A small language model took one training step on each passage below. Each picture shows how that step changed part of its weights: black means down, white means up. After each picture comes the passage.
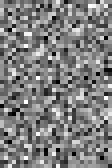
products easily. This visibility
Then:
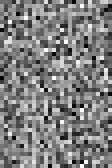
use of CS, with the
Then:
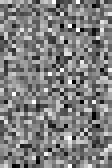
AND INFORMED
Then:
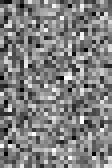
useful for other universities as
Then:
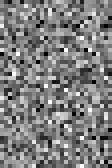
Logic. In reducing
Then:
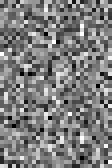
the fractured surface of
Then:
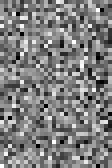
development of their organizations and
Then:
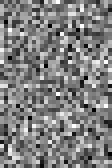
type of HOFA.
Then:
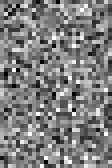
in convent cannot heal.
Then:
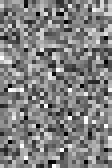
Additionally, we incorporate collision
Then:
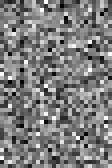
a system that will recommend suitable
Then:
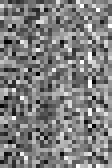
difficulties in solving
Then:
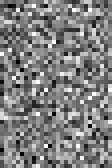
the divisibility properties of
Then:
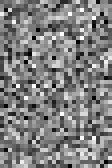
. For an ideal gas there
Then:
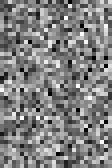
be particularly useful for normative
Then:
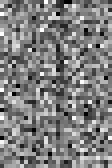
TONALITY x R
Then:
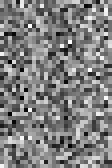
72° phase shift The
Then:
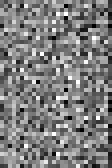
scale in which, similar to that
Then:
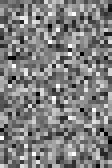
of fiber orientation
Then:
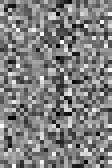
FOR THE CONTROL
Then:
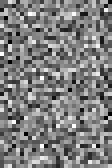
desquamation and focal
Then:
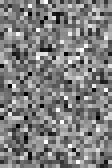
wild carnivores including
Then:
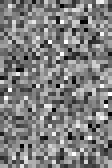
potential (V/p) of
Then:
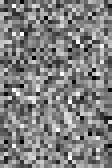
describing a field quantity over
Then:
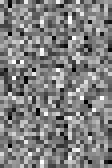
Johnson A,
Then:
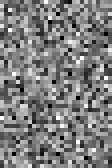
Nashik. He is working
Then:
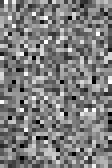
have open and honest
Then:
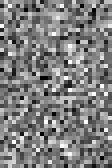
finite-difference spatial
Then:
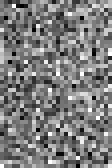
have the required sized particles,
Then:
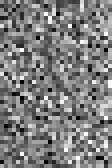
the most popular applications used in
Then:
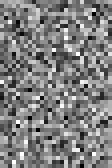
the risk of LBP in
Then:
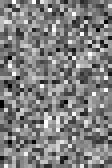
was taken from vein.
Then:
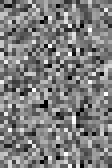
application protocol TM
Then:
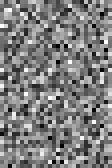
time PCR quantification were
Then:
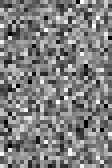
Ram Hospital,
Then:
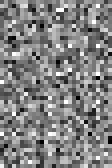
The authors are grateful to
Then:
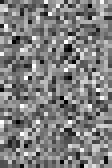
DC Geared DC
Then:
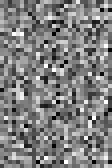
Abdullah Ibn
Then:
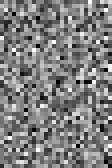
to solve this problem: -
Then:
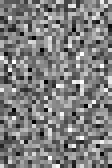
built adjusting
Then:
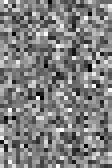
This metarepresentational capacity
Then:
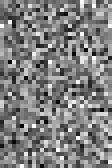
ensure the health and resilience
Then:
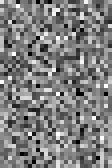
the prototypical implementation of
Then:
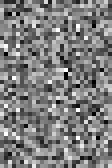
in the requirement that membership
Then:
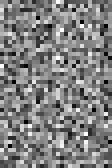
presented papers on accounting and
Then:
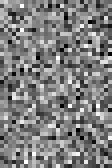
²Department of
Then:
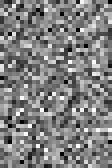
th and You ng
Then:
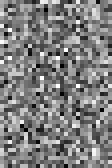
Wang, L., Liu,
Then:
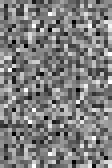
were predicted using the program
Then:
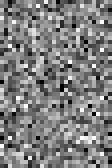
what Grace said,
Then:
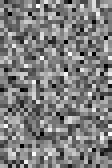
his home village of
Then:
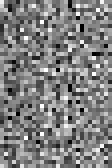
Spam Filtered
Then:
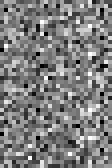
29]. In addition, the
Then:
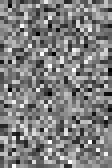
deliver, and by condition of
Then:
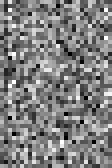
University of Cyprus
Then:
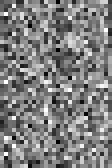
(X, d) be a
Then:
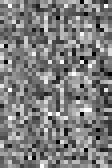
are six years old, but
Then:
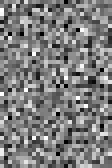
CDS and 3'UTR
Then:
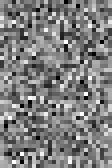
academic subject that teaches participation in
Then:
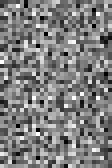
order to achieve optimum design of
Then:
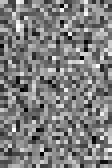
weight per household / per
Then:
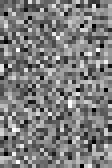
similar among both nationalities.
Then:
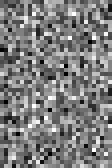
of Dass soil at different
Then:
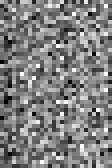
having no dependence in another
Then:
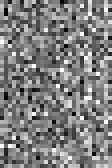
Portuguese as an
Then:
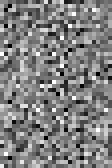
combinations and demonstrate
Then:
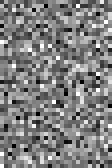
Our version uses a pair
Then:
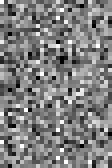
Zamroni Salim
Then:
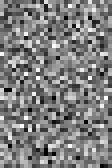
event, particulate matter,
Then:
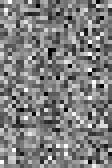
study was set up to describe
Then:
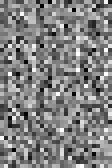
and present obstetrical
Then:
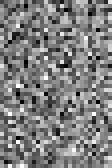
serves as an invaluable
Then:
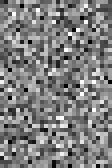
In usual working of motor,
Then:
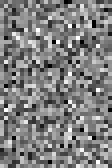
contributing to a growing digital
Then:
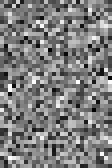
system, after system screening
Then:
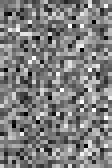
most popular project planning methods:
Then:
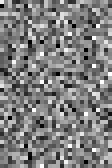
operational performances and cost
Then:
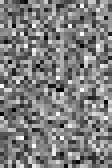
explaining the content and staging
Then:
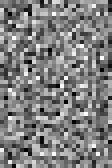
on individual technologies or parts of the
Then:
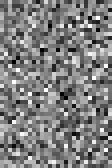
research was approved by the University
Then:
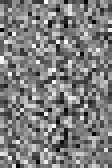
subset of S called the
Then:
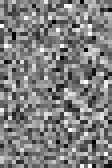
United Nations (1945)
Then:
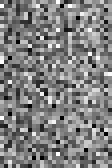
globular clusters, as
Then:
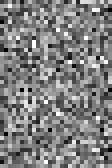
land order so far of which we
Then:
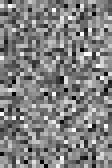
calculated as explained below by
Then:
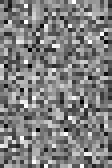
to uptake of alternative
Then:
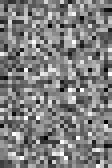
collation of results, critically
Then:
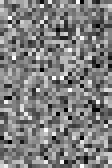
estándares de
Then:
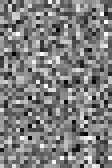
worn. This innovative
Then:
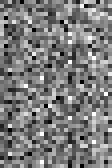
can accelerate the
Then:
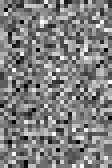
2, please click
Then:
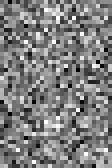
this edition, not only from
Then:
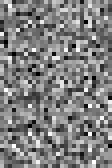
comprehensive software), changing the
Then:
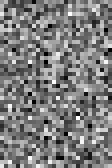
values, which represent the deviation
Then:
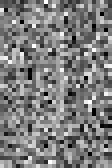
that 90% of the
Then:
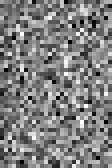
should be generated in local public through
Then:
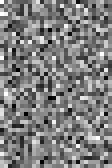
sums over α, β in
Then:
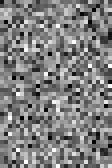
of Conflict of interest
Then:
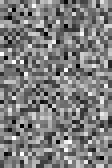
the public opinion, in
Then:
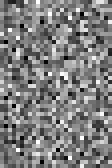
*intensive mothering*
